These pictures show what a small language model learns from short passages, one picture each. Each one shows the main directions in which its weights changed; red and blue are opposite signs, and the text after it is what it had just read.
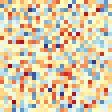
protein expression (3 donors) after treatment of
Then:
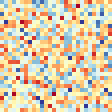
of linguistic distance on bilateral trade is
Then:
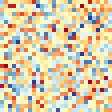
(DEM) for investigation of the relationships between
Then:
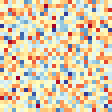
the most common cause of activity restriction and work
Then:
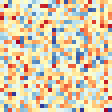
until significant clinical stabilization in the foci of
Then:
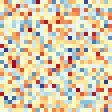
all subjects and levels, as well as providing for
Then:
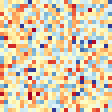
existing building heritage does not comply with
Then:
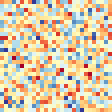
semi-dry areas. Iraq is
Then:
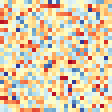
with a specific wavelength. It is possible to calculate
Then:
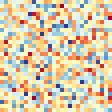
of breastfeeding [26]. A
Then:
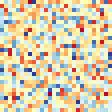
logistics network. Some background information and communication systems
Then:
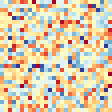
corresponding irregular hypoechoic mass at
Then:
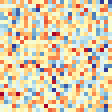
analyses this group's historical context, professional roles,
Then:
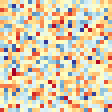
for a circularly polarized photon for
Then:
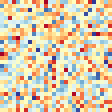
These outcomes align with concerns highlighted by Maroto and
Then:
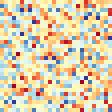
sample was evaluated experimentally over the frequency range of
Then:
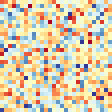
were published by the *hika* expert
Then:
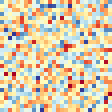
to a higher extent than C3 and particularly
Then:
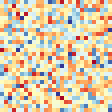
protocol specific to VHSV was established and
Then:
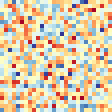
to be carried along in a "model
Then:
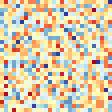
wavelengths) while that between each succession of
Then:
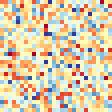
Department of Computer Science & Engineering Shri
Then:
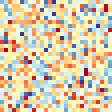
paper is formatted correctly *Clear and
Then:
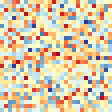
sending frequency of the terminal, the number
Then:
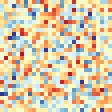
areas (eg. sanitation, water
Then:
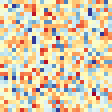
KATHLEEN M. J.
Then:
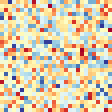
B₄C barrier (figure 4
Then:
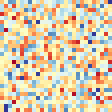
team of the University of Bucharest that
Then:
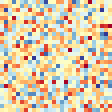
Results: During six months study period,
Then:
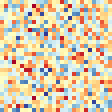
progress. AD-RIDDLE represents the
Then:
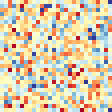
sub-model below which is broken down
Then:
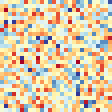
versus $\ln\sigma$ to find
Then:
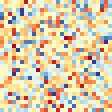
leaf spring the number of leaves can be reduced from
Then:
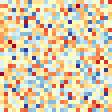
personally for those who answered in hard
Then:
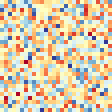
god present in the form of a cult
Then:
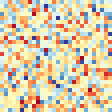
in indoor location identification. The advantage of using
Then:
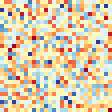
more important in Karo Sofoua
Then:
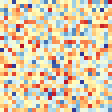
employed descriptive survey research design. The target population for
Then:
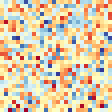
to *Campsosternus
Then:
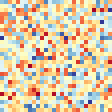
periods, their intensive melting caused all
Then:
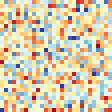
higher education organizations in these metrics. However, the
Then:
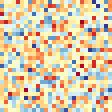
on how easily and effectively users can perform tasks,
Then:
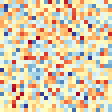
The Data Management Plan (DMP) is prepared
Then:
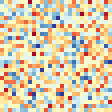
and the Kalahari Desert in
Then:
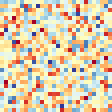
literature review was analysed from an Islamic perspective using
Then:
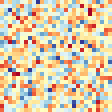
TRANSITION: Action Plan
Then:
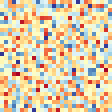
can be labeled as the screw axis
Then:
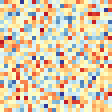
disaster responses in cyclone-prone
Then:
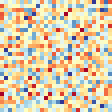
psychoactive drugs such as alcohol and hard drugs
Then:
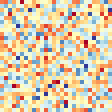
strongly linked with SO₂ exposure. As a
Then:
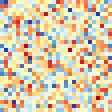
Kaka/Mambila 27 11
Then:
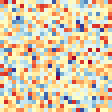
to August 2009. The population working in August 2010
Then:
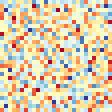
“Digital Behavioral Disorders”
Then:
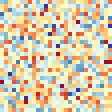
the system: trade (31%), other services
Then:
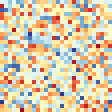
children. Koc A et al have reported
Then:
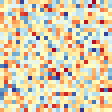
bulk density, apparent porosity, and
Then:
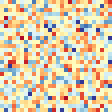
Each scenario underwent four different tests, representing
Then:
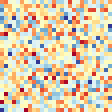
consumption habits of customers, the peak load period
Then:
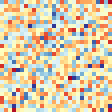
momentum equations for incompressible and
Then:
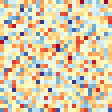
cable lines. It is based on the
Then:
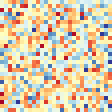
humans and are integrated with grey infrastructures,
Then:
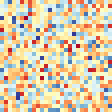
negative relationship between physical fitness and body fat;
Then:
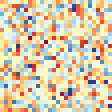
challenges for the European identity, which impose an
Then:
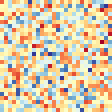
and motivation and the incentives to apply
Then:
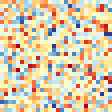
to lack of proper dispersion at higher
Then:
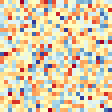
evolution of the medium from the initial state
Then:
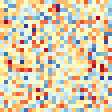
are impacted by (people, resources,
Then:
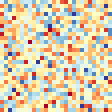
show that if this distribution has support size k ,
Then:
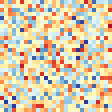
presence of catalyst will produce fatty acid
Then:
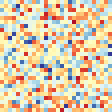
Patricia Joy S. Martin,
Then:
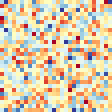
+ 5$ respectively. It is clear that
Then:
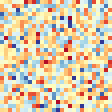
this section, the purpose is to tile a
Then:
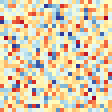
to perform real-time timbre remapping.
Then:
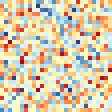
samples of sibling-test (filled
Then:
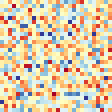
energy use and 23 % of energy related CO₂
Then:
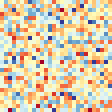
interaction such as that in conferences and workshops is
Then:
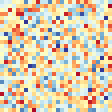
their disposal on the platform. VERA will
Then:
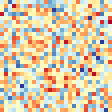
The PtMP infrastructure will need to meet high
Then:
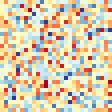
legal identity of governorship? The church
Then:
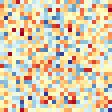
chiefly consist of sugars. Usually
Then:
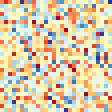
context of requirements engineering and system functionalities described in
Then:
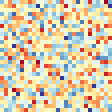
and (3) the prestige of the
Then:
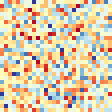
Total assets vary significantly, with a minimum value
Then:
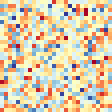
was found best when 3 moles of the catalyst
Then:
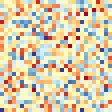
on linear optimization techniques for operational scheduling based
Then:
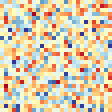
PGG, Wang LY, Alvarez
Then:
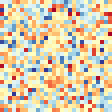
have made strides in adopting digital tools,
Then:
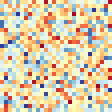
serves as a crucial engineering characteristic that allows the indirect
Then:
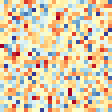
an excellent scaffold for adipose stem
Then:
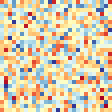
o'simlik obrazlariga
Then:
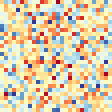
voltage calculation For the mathematical modeling of fuel cell,
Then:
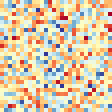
The results suggest that transdermal delivery of
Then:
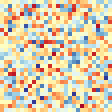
"**Discovery of a rich gene pool
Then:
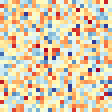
level. Hence the research hypothesis is accepted. There
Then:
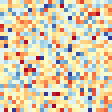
the use of ICT could help teachers to be
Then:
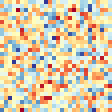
Actually it provides a common computing platform.
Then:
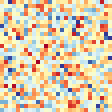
Internet of Things 6GS 6G System
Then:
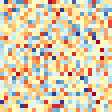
form cristobalite. Initially this
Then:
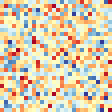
also in trigger (L0 and
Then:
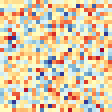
more definition around that can help us out in the
